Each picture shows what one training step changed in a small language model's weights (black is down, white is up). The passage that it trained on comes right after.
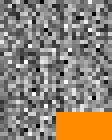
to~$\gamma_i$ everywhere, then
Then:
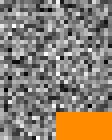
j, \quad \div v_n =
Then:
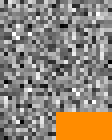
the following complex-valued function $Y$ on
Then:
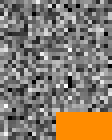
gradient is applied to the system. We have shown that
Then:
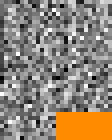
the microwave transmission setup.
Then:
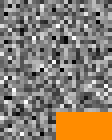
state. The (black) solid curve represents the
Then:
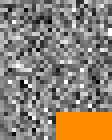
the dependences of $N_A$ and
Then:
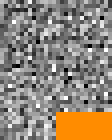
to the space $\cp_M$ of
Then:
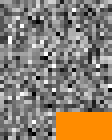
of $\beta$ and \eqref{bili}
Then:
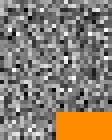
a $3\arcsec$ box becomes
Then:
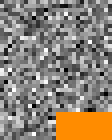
real, its multihomogeneous part of a
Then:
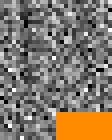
future work. Appending additional constraints derived from graph
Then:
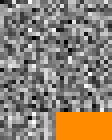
picture of the frequency and spatial dependence of
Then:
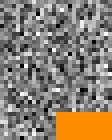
this adversary, which ranks all 948
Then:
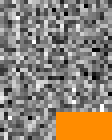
the concavity of the trace-form
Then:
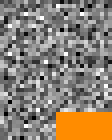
LEMMA 7.11. *Assume
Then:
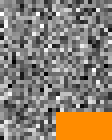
Section 2 we construct new cubature formulae and
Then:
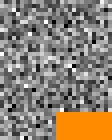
the composed functor ${\bf LCA}
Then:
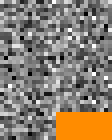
order \textit{spatial} polynomial representation, of
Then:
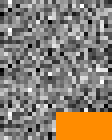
$\ww=\zz$. These give us
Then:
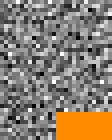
is nilpotent. We denote by
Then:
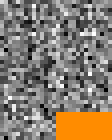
fluctuations, decay on much shorter
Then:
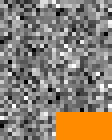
effects. Moreover, we are able to explicitly
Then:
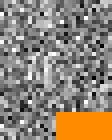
particle number flux have the same tensor structure as the
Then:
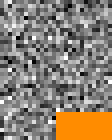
-\mu(\alpha y)= \alpha\cdot
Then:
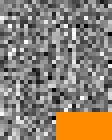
a lift of $\gamma$), and let
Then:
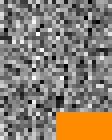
t ∈ Integers}
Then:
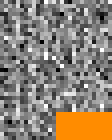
the unobserved modes of the
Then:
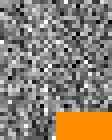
canonical case. In particular, the inequality
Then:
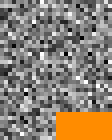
Mullin and J. Reppy. This
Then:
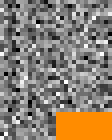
$Y = \boldsymbol{\beta}_i^T
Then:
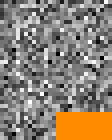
of the cone plus one.
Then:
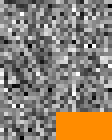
a partial order. Hence $a <_O
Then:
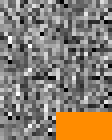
a strong pressure gradient leads to the outward diffusion of
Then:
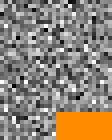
by the formula $\beta = 2H +1$
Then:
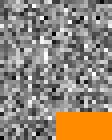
$\kappa_r>0$ are the diffusion
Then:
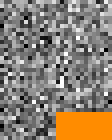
whereas the bluer-band fluxes
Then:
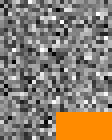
incorporate volume exclusion in the model following
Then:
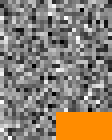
\simeq 2.17 K$. The pressure is
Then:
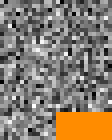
levels $\sigma -\sigma _c$:
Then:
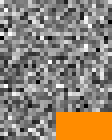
42 \\ Full, implicit &
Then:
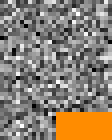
(red) dispersive nodal
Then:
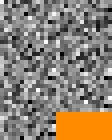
\vec \nabla \chi \times \vec
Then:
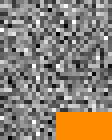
the model of Sugimura et
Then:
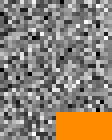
holds for the growth constant of the stretched
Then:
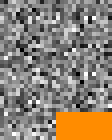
us only that the tail of distribution for $
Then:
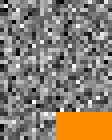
of freedom of the wavefunctions --
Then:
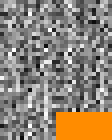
its inner points are blue and the red boundary
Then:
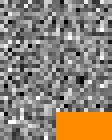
can be legitimately treated as
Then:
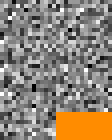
result Theorem G.1 discussed in Appendix G.
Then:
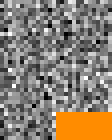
in energy, each of them requiring an
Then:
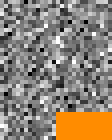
there is a toric degeneration of a
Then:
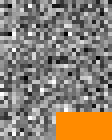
memory" components such as LUTs ,
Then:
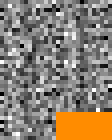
deriving their properties, one would immediately
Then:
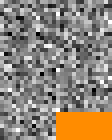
be a scalar, $v_0$ be in
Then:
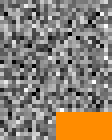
tweak, ``hot'' monomers
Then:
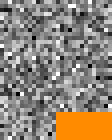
e_{ij} \end{pmatrix}.$$ such
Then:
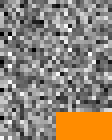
a large spin ground state which originates from
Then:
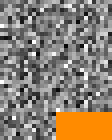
to measurable quantities, and since we make
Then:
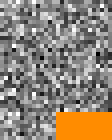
module for the double Yangian of type
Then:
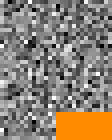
pp \pi^0$ we have
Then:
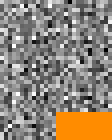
A.~Bhandari and T.~Blu},
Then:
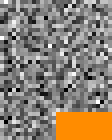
where the convolution kernel $h$ is
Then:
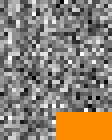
the intersection with $\Delta$. This immediately
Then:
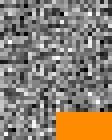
all four mechanisms reject most genuine
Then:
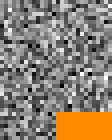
of degree $6$. The exceptional curves
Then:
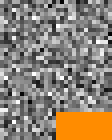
$\Gamma \cup \{\psi\} \subseteq
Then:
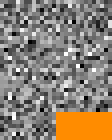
=\vec X^h(\infty)$ exists and
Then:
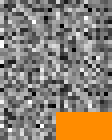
\begineq \sum_{k\in
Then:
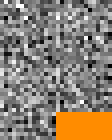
\section{Conclusion \label{conc}}
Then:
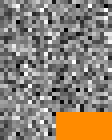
$pH$ and a zero matrix to reduce
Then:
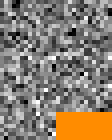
the emitting nucleus,
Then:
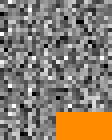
as asymptotically stable equilibrium points of the network, and
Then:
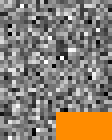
Cucumber Framework with
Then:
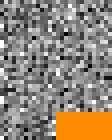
\end{cases} \end{equation} for
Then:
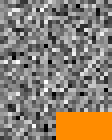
the vapor pressure is extremely low.
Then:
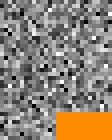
of $\mathcal{L}$. This method is
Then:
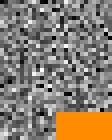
period of the star. \subsubsection{Further
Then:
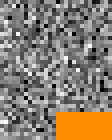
while a similar correlation coefficient of 0.55
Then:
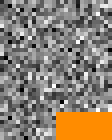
to systematic effects generated by a lack of
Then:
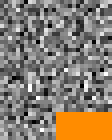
to explain symmetry breaking in current and previous
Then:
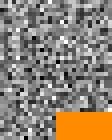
\er{002} is quite complex,
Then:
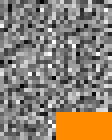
number generator; following a selection of a scattering
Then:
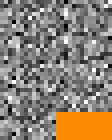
World Scientific Publishing
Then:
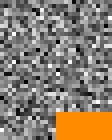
seen to be larger than those in other studies including
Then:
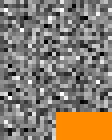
circled fuzzy superspheres fit
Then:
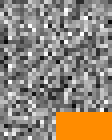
in \eqref{hh1}. Corollary 1
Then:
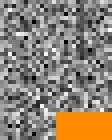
practical problems (an example of which is the one
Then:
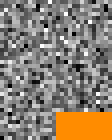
old note written in 2005, but was
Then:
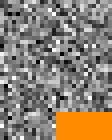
initial condition of the form $(a,0)$, with
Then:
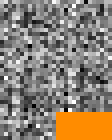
commercial CMOS camera
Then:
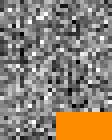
anyway repeat itself at the certain degree
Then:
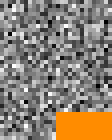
\hbar\; P$ respectively, where
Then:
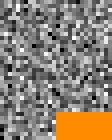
a m.s$.$ can be expressed in
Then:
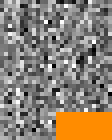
a statistical evidence for SPI
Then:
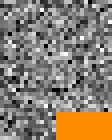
nonzero $s$-wave component proportional
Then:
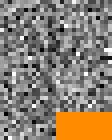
\koniec {\bf Remarks.}
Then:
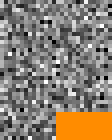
$Q = n + 1$ states, and
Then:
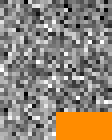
is the separation between the two sublattices
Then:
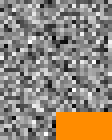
Proposition~\ref{injective map for
